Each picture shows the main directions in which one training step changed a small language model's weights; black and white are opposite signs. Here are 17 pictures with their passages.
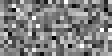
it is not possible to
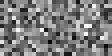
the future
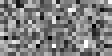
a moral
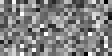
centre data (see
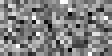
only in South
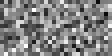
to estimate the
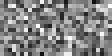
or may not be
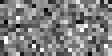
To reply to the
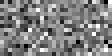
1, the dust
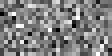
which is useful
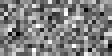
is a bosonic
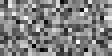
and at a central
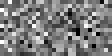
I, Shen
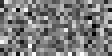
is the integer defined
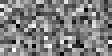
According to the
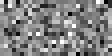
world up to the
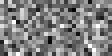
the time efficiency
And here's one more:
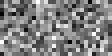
we suggest that
